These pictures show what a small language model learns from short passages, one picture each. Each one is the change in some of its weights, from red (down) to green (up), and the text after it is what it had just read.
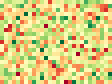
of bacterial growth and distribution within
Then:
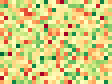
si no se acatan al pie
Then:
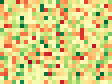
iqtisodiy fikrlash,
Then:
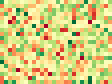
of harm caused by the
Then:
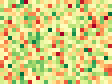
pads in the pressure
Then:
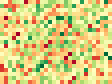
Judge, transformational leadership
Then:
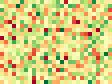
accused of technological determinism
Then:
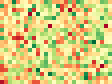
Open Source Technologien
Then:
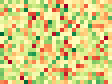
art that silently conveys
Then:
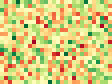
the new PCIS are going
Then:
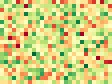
hamda kitobxonni
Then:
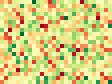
да се определи
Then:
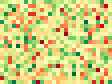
руси коси и
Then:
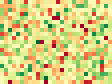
Se aprobó por parte de
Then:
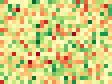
situation in the country are
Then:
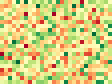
new explanation of the
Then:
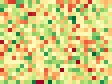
of language consists in. For of
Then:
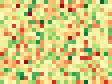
methods and technologies for knowledge transfer
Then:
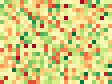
the grass root level:
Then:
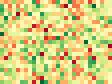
Epidemiológicos y
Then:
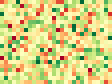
eco-design principles
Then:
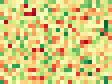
ajratib olingan
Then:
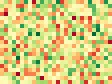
maintaining a clean environment by
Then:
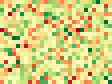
We have come to the conclusion
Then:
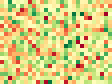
should not contribute family
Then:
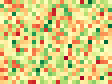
Duration of the project 42
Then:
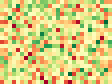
SMEs. The main 4 areas
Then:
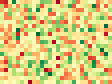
Legal - Semantic
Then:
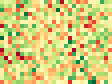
behavior. In line with the
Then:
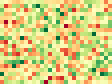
SDG4. The study
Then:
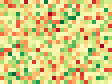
for development will improve over the next
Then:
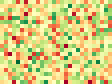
the query satellite
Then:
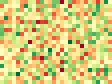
the gain of structural efficiency
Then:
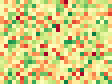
processes of aging and the related
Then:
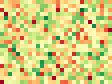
initialement utilisé.
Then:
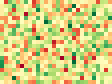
normal amniotic
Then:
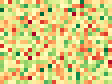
none were sacrificed
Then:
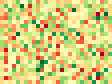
prefects who are too
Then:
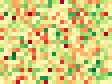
DAN for the sport of
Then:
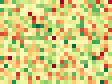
las plantas suculentas
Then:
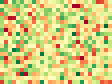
demonstrated that the maximal
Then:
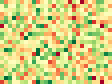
time required to reach static
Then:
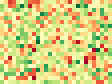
cuidados realmente o
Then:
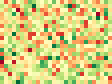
bearing joints
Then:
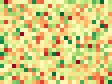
hand, a content-based component
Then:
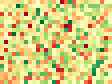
Fonte: LIMA,
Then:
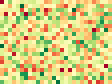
interpretarse desde el
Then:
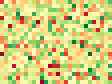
based on unique experience and pedagogy
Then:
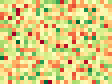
davlat fuqaroligi
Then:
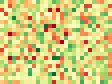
mendorong pelanggan
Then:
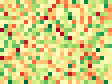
color perception from the real
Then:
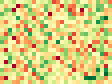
CONTROL OVER
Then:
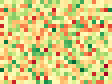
global emissions in 2022, also
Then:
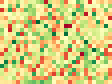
of precipitation. Thus,
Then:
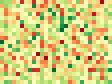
суффиксами: —
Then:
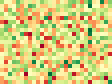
were taught writing
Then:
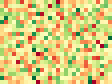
world is become interdisciplinary
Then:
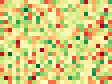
birinchi blok ishi uchun
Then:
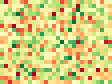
analyzed these 30 patients for functional
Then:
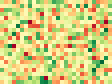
lignified capsules at the
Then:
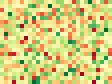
behavior, usually leading to
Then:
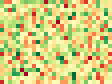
every time in everyday
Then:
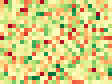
y luto entre los
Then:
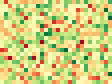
temperatures in the reduction of
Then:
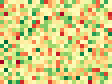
are attributable to transitions
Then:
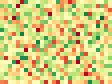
for classifying them as
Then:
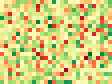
tizimli tahlil qilish,
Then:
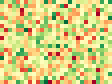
inscription composer in the
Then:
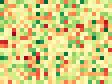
be attributed either to
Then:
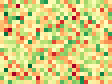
and considering the relative weights
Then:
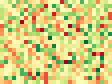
irrecoverable failure.
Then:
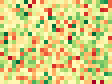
procedures of running ethical
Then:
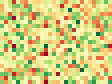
katakning pastki
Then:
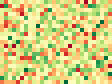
though this site received no
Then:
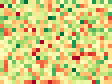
xGnP prevents this
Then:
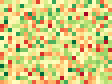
the phytochemical
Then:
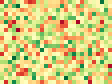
composite materials parts [1].
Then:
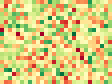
is a fundamental operation while
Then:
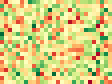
solubilization value of
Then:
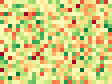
the vote, offering
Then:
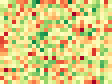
Amer. Chem.
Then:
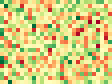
xom g‘isht,
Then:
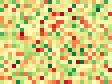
provided. Observing these
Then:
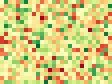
3. Olimov, T.
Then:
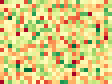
на Востоке, а
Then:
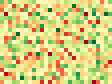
jednu obrtnu
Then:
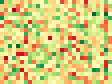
for a plant producing
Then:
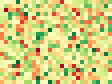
bring our product from a
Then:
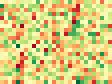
peripheral resistance
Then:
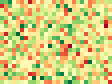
The method is cold operated and
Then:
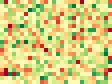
no say. 5.
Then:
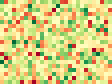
authorities and ensured that the
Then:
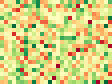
takes into account prevailing
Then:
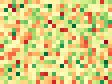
and weaken peer influence,
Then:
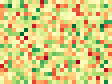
kerja di PT.
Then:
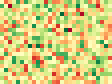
Particle Filters RF
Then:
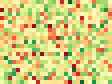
Interactions to Standardisations**
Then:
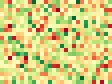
va resurslardan samarali
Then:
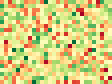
himself and delivered
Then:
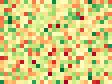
any experiments or evaluations for their
